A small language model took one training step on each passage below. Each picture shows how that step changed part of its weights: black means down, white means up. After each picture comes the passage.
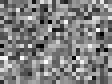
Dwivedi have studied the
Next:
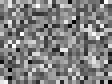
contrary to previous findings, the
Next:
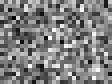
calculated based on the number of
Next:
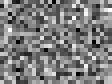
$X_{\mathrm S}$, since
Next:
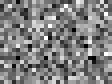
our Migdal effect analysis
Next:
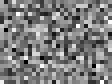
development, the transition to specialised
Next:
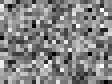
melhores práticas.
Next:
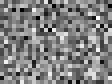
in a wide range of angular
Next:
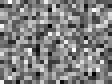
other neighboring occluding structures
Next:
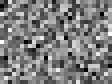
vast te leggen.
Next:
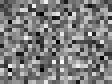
Work Specialists 504
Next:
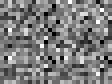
and limited by the galactic
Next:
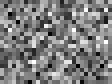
\lambda = -e^{i
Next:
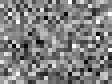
below). Before discussing
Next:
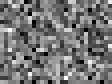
yang cukup baik dan
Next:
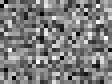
We have used the prescription given
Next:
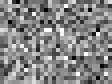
delta-function approximation for
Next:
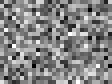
sifatida baholanadi.
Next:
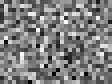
gravitational waves, which are predicted by
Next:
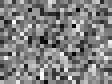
existing methods of diganostics
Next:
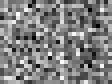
функций. Так, в
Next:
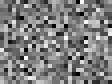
que uma grande percentagem de
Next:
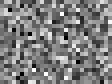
ansatz. As concerns for
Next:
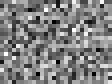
chlorophyll concentration is
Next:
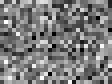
"OliveID" from
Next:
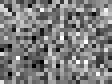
index at higher energies. However,
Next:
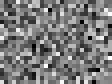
training and prepared them to
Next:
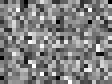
{Zhu}, \citenamefont
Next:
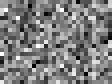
the pandemic. According to the
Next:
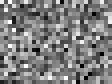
use of IIR filters in
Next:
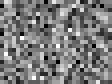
bir marta masofali
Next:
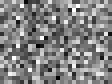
by nature and the gravitational wave
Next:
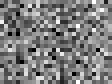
de la côte,
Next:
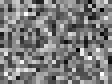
analysis} In this study,
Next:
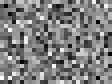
de grupo em que as
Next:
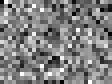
mavjud. Ular
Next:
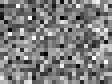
Alliance should cooperate in
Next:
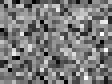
raz pierwszy.
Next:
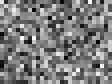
transition decrease when such cards
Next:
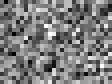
the lamellae whose
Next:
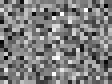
основа побудови
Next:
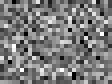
poor energy efficiency on another device
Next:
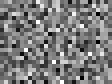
exchangeable. Momba provides
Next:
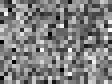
development. Statistics from the
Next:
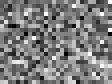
ko'nikmalarni ham
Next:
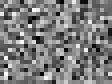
fall convention, I
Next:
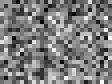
3. Obidov
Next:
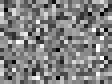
and systematic reviews, which
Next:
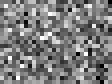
\ka_i$) set to
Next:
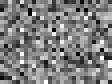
e cabe à escola
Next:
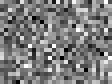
4 ore convenționale
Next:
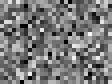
we expect it is safe to
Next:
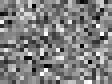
III-II asrlarda
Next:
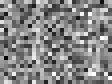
of the free motion of spin
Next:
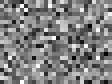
ceramah ini. Metode
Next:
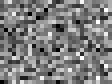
OPE series is not
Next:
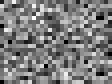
Ph.D. MPM
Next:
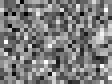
seront plus particulièrement
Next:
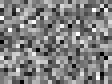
coefficient in the range of quark
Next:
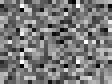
komissiyasi davlatlarning
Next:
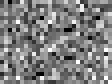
foreign language at primary school
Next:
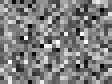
is shown in Table I. The
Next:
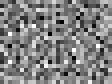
і відправитися
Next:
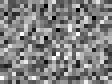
inovacijas ir
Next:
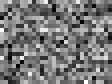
Science, China University of
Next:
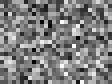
as islands of maximal
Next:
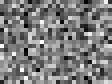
\quad (41)$$ Equation
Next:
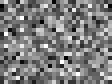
Tavares de Souza
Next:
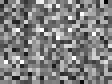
we can get the exact solution
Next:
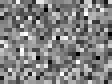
has an interesting optical absorption spectrum,
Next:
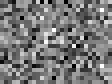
being hired than male students when
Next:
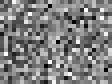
pattern that mitigates the influence of
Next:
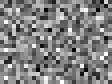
revenue. Figure 1:
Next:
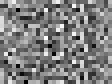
этапы развиваются
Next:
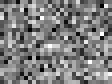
E \leq 200kt \qquad
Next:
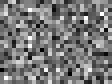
Media vositalaridan
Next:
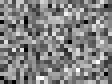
подхода через
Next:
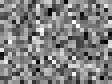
the ability of Corporate
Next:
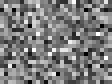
\end{equation} So,
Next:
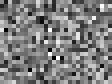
piles & spleen
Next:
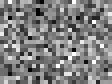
offers the third equation, linking
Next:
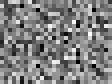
Shanghai Jiao
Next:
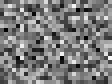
ekanligini sezish
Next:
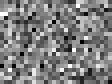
on $\al$ differs from
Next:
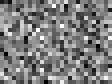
sequences [8]. In
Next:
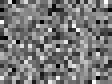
Germania Magna
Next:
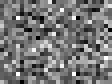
Pendidikan Agama Islam
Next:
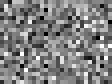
interface such as Ample's
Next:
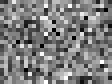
Where M_{Control}
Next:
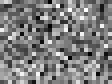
memadai. 2.
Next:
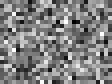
The SRG is a
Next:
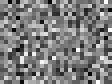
Quantitative Coronary
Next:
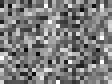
З. Введение в
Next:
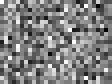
unit mass. Assuming local
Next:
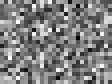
2. Related Work In recent
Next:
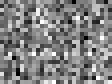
trouvé un taux
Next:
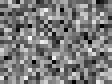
global ravishda va
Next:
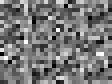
delay antibiotic administration
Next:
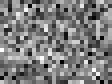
analysis. Table II provides a
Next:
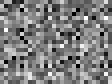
Alimov A.K.
